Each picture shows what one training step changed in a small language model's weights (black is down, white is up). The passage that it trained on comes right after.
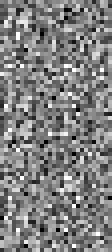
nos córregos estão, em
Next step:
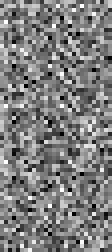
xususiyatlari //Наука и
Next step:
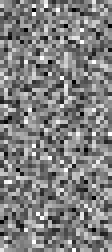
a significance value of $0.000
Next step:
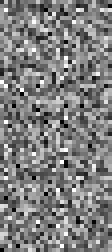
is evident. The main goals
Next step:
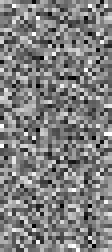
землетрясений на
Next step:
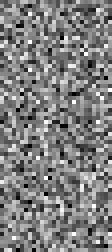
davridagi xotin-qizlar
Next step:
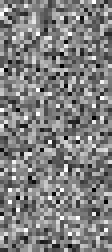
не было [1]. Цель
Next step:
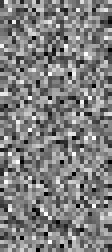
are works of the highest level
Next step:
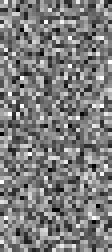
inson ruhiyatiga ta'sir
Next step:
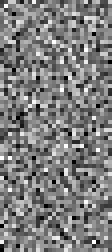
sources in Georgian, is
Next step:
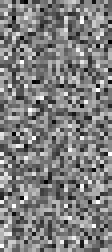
фотошколе, а
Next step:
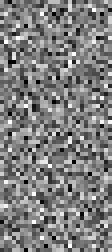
semn că se practicau antrenamente
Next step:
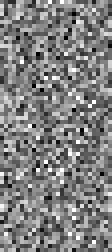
realistas, como *A Culpa é
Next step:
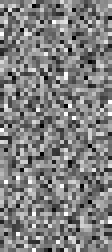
va ularga tashkilot uchun zarur
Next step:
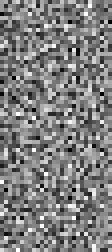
de acercar a los NNA al
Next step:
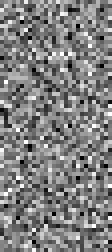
ularning tinchligini buzub
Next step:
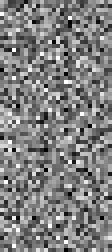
e desenvolvimento, entretanto por
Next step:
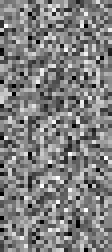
спортом и способствуют
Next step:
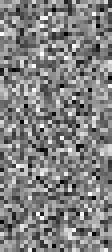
a anterior ao dano. 2 –
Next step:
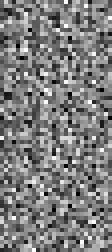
bedrijfsleven terecht
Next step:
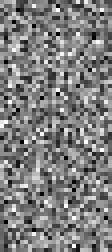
con la innovación educativa para el
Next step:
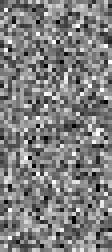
- Robert Briffault : Les
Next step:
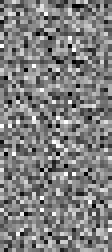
Hal ini sejalan dengan prinsip
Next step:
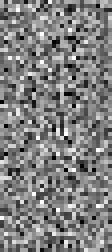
essenciais para adaptações
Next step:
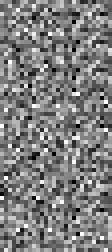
Pinho Rebouças de.
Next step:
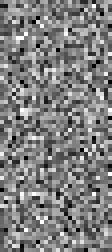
shaklini o'zgartiradi.
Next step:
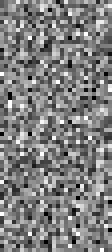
she'rlar va maqollar
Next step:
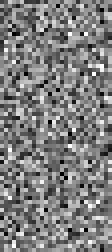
zimmasiga yuklatildi.
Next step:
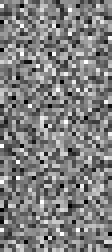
talabalar fe'llar
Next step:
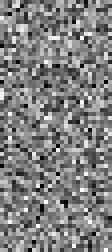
como a engrenagem para controle de
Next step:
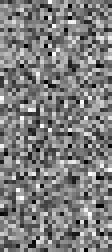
tizimlarning shakllanishiga katta
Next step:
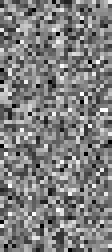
невозможность установления
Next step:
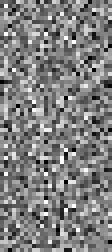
کی اصطلاح
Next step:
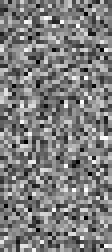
образованием должна
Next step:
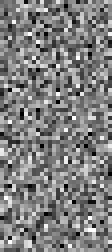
assortimentining barqarorligi,
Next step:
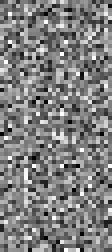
шартлар ва хорижий
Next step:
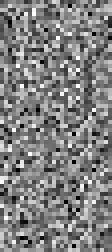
requerida para cumplimentar los
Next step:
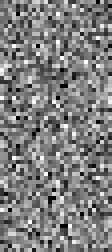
бўлмайди. Шунинг
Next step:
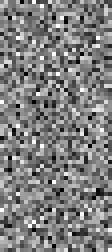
alohida rol o'ynaydi,
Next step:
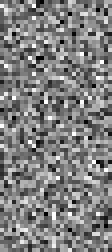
những điều
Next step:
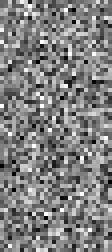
4. Okulla ilgili
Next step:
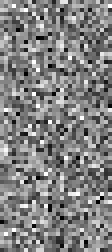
заметно в средне- и
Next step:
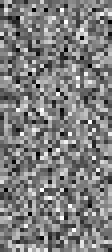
constatons l'importance du
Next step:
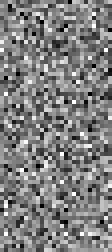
but précis. (Berland &
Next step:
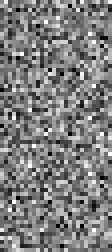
approaches to the analysis of
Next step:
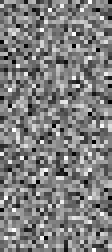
Kastamonu universiteti professori
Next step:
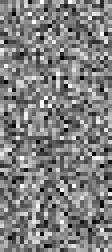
того же округа. Л.
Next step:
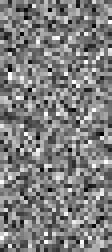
adabiy til, shevalar
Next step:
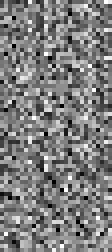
highlight the importance of its
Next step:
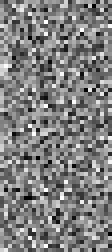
айта оламиз. Сир
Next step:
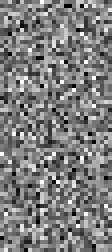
hukum lama. Politik
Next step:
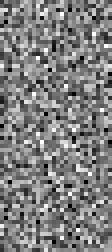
(2000) e para mensurar o
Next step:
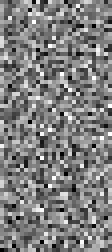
düşüncesine neden olan bir
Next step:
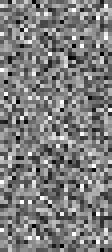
І., Нижник Ю.
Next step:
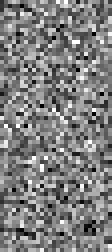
aksi go‘zal, u
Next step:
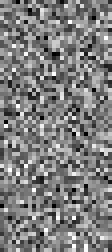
diferentes pontos de vista.
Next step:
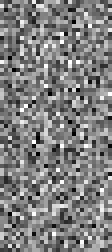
peserta didik termotivasi dan
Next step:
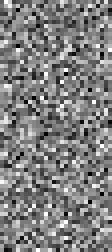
при сопоставительном
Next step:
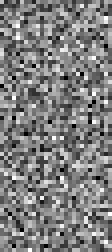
Y PERSPECTIVAS 1.
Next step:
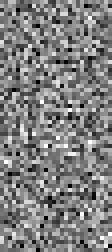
5.2. Örneklem ve
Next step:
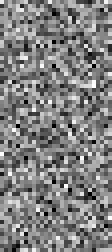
bir zamanda, özel bir
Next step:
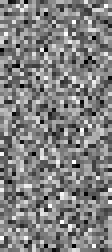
77). El área de Quijos
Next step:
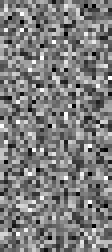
poucos alunos compareceram e
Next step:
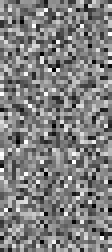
y futuras, este pensamiento se
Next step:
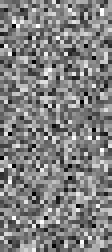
komprimierte Angebote
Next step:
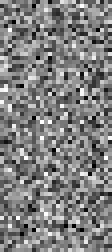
авторам, некоторые
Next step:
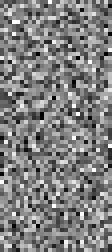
entorno. Contradicciones y
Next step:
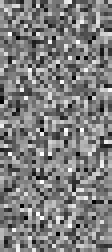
de que a concepção estética do
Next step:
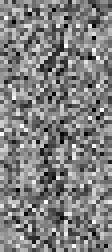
рычагов влияния на
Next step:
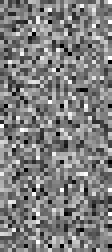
and solutions for the formation of a
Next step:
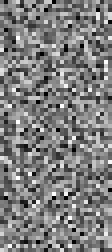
ўзига шимиб оладиган
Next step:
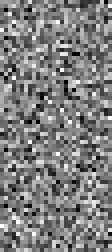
418 Abduraxmanova N.
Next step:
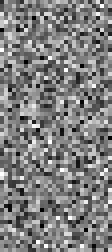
виставі, читач або
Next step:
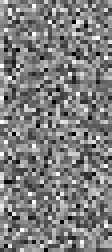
onun talimatlarını takip
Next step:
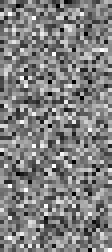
jon solig'i sifatida
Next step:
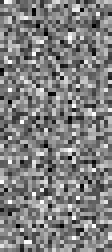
seja universal, essas
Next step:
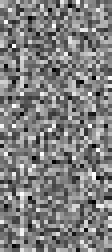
hosil qilishga yordam beradi.
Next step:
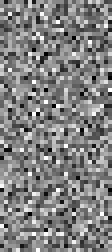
einfacher Form um semiotische
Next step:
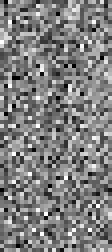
қазилиши ҳамда юқори
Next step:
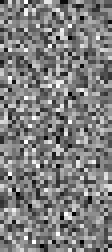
that happen to them in society,
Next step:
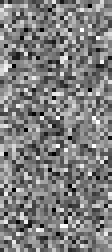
нарочно) или инфинитивом
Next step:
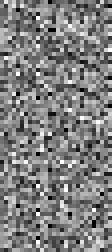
маленькая, всего
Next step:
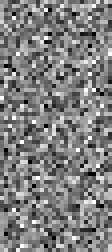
qadriyatlarga bog'liq
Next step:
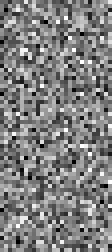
Zeckhauser R.J
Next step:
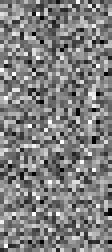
tem boa qualidade. Brasil
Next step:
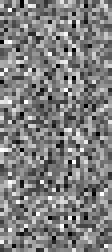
estabelecidas, para criar as
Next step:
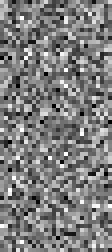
оцінки дій дитини,
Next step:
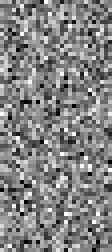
в межах негласної
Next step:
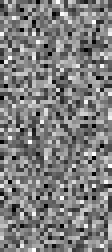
sanam“, „Chorgoh“,
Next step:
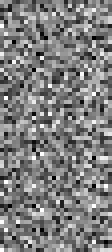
OSWALDO CRUZ
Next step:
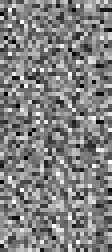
qaratilgan keng ko‘lamli ishlar
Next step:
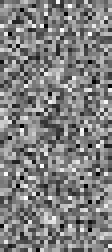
место отведено кадровому
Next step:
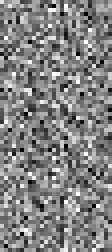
Escola Superior de Tecnologia
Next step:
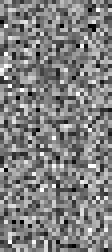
билан тақдирланганлар.
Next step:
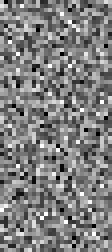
condición $B - A = d$
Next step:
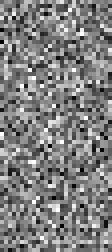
the former. Less than ten
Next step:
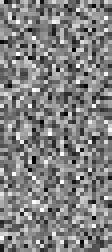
para Ouro Preto associando essa
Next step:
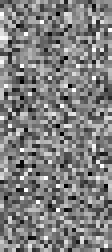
биринчи Марказий
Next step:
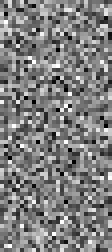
Pelatihan peyusunan
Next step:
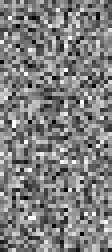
со стажем заболевания
